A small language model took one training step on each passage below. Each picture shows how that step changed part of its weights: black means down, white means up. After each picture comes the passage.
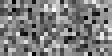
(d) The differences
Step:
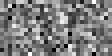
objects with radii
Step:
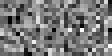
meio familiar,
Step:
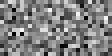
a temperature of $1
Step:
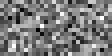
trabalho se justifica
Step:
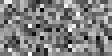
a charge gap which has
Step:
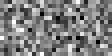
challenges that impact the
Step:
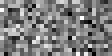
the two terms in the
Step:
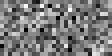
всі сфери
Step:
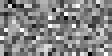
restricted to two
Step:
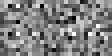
жамиятлари ва
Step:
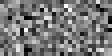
trial calculations, but
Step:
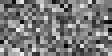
by Van der
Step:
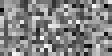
codearse con
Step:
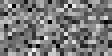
extends, while the
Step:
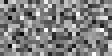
an equivalent flux of
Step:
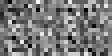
was also used in the
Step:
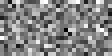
free of some of the
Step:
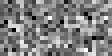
it is not clear how
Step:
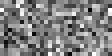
to the Czech
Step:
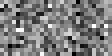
san'at baland
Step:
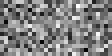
The EAGLE instrument
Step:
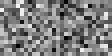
to the highest
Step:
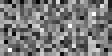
des connaissances
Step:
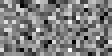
IN RUSSIA
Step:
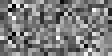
samples used for the
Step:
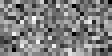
Conclusiones, se
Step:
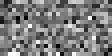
provide self-regulated
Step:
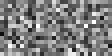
did not necessarily have
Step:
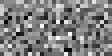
plasma $N$
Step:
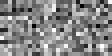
(RG) methods
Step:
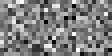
esa reflective practice
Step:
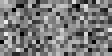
las Animas,
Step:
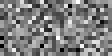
process with the logarithm
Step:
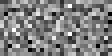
column being time delayed
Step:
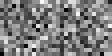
of the representative
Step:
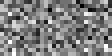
como conhecer todas
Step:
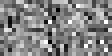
cada vez maior por parte
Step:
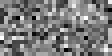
в результате
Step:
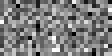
tiene un nombre y
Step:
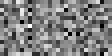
an alternative for the
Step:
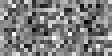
\bibinfo {author}
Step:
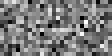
drift when generating
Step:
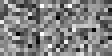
time horizon:
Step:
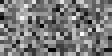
by number of NES
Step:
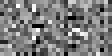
telah mencapai
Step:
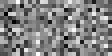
between the geometry of
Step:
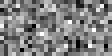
(ii) As the
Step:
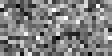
photon ($\Pi$)
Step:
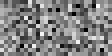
publice ale
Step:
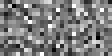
related to the normalization
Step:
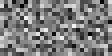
as zenith
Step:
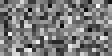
cell growth, rather than
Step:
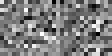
prolate cores
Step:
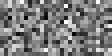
matter distribution, is given
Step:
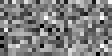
falhas nos processos
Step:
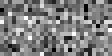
couples; \item
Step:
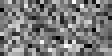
los originarios, para
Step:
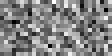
a wireless
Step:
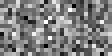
sectors. We
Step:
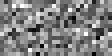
ayanchli holat deb
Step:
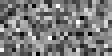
in data science},
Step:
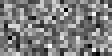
can similarly be
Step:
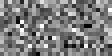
ma'lum bilim
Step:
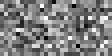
status baru yang
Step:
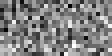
(GPE), com
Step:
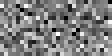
vida nada más que
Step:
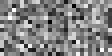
sunspot observer
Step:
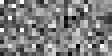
inson xarakterining
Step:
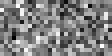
to the conventional
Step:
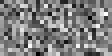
le pilotage
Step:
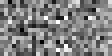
- Gunakan
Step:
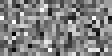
o acesso ao
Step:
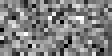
a TB relation before
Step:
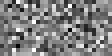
Nacional de Salud y
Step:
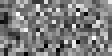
qator xalqaro
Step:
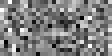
field redefinition
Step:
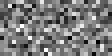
programming in secondary general
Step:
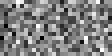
one of the effective techniques
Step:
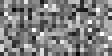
4) aponta
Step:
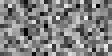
a mathematical language for
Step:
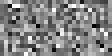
mo sa iyong
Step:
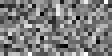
By using the weighted
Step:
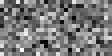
are generally {\it
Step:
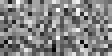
related the notion of
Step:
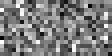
to the absence of
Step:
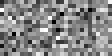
RM contribution of the
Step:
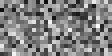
aumento do teor
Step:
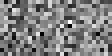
lahzalarini bu
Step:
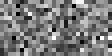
sohadagi investitsiya
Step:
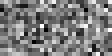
gynecology 1
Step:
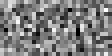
galactic age of
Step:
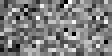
– через
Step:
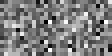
administrativa para
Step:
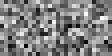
tafakkur va
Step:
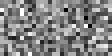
present the two time point
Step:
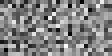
CFO and
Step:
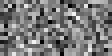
earlier by many authors
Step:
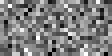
scattering, its small Fermi
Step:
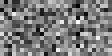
rotinas de
